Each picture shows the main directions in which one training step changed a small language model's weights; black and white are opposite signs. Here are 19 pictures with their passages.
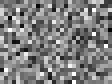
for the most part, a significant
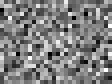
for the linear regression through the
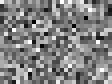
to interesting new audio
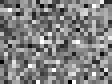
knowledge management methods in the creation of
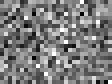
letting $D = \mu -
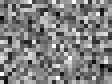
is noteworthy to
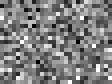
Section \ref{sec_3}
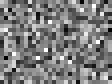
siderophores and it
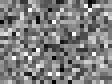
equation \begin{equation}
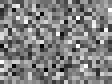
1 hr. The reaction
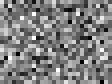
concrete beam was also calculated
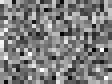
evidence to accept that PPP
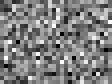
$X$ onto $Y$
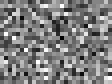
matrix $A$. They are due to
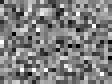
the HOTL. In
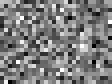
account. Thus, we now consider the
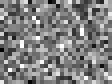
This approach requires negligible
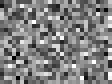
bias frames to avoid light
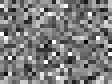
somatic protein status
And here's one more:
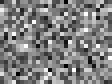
to the results of system predictions.
